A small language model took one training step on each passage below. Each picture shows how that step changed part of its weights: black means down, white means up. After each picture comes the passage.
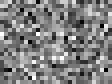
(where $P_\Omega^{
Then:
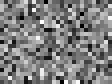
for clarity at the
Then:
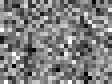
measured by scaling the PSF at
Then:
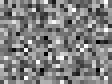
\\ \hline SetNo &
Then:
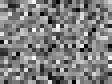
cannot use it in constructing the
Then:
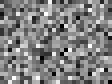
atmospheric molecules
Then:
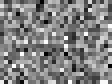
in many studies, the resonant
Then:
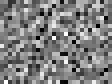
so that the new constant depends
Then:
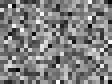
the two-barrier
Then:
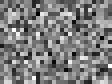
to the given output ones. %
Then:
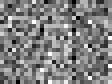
GRB rates between the two models over
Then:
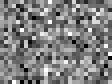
a 2-stage,
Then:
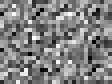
We then proceed to its
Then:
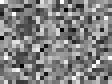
estimated as \begin{equation}
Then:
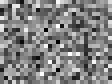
verified by the vibrational
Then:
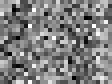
a plane $\setP :=
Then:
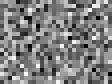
\end{equation} We then
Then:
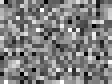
against cyber attacks.
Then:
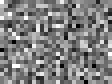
perturbative QCD effects are rather
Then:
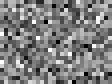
the HII region, and it
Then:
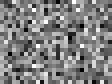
moderate winds.
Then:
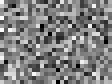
does not depend on the energy.
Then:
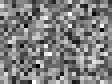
comparable to ordinary
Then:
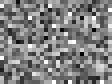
foreground suppression, as seen
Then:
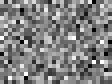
From the theory (gray
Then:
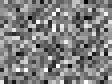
and D4 branes.
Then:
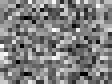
a\lambda^*$$ with
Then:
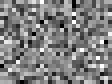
two special Lagrangian
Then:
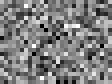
magnetic moment at higher temperatures for the
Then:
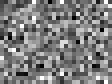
also for the Tsallis
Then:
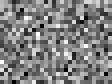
derivations here. Let us just
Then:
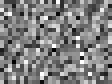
part of the fermionic
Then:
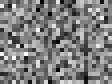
explored by the two events.
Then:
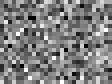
\ \forall \ y.
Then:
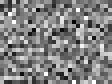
manually converted field notes
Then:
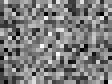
adjusting the change in
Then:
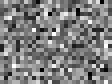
parameter $s$ for which
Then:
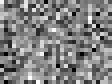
alongside the projection of
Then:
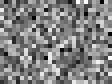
tension with the absence of
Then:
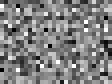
exclusive processes involving
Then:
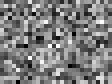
came for a second one at
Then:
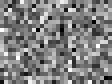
the Green's function of the
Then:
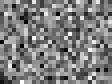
or minus infinity along
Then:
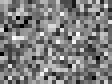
point where the fibers are
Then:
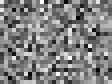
panel). This last model is based
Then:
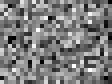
it is always possible to set
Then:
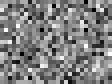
The results are shown in Fig
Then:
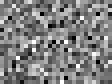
which contain MLP dense
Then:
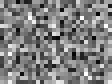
which results from the difference between the
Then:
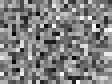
dark solitons depends on
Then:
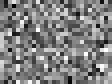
hard double logarithm
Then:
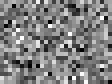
embedded in a 2D
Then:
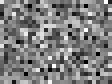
very likely reported as an output of
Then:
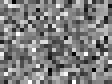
is described by $G$-matrix
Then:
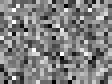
all phase space degrees of
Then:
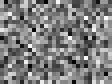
within a small fraction of a wavelength
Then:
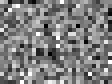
passbands are not fully
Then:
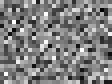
the authors thank J.
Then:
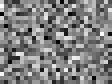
medium) do they respond
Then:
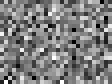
interesting problem due to the following.
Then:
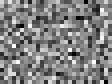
HF and LF models.
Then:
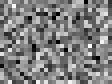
and B are smaller but with the
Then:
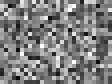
it makes the model easier
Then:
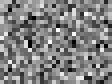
After introducing notations
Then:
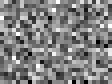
as follows. We estimate the systematic
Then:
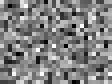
give a good estimation of
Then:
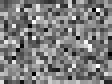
to about 10.3 per
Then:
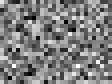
cryogenic system allowed
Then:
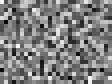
be under control. In our
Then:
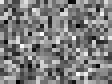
be motivated using a
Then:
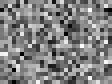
order cumulant ratios were
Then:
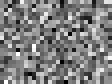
the population and phase of the ground
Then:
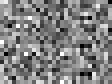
respect to both PSC and
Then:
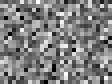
the two arms is
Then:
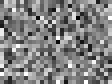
micropillar array was
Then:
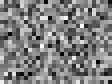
strongly in the thermal Gibbs
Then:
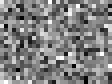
a factor of 3, resulting in
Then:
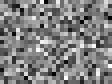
loop in the phase-space
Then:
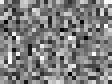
be described with a cluster expansion
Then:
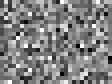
{\enquote {\bibinfo
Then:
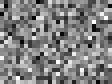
one of its neighbors
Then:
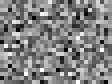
a quantum theory of gravity through
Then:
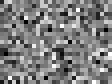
{\it The dependence of the
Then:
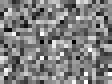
get an average result that averages
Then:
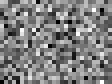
thereby simulate the entire
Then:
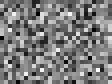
to the true value the validation
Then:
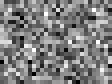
equations, much faster to
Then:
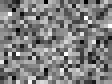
numerous $\beta$ values at
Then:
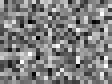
talk, we take
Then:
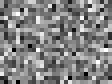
``classical'' --- on
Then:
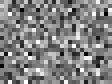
functions described in our previous work
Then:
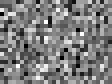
performing electron-phonon
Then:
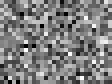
geometries of the initial,
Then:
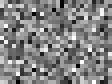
hierarchy of light quark
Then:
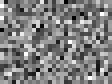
index $t$. In these
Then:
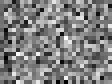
As the energy scale of the
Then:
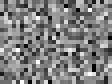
all primitive variables.
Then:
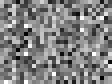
technical details of the proposed
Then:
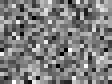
a 1D optical lattice ${\cal
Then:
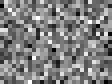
data contains only three different atomic
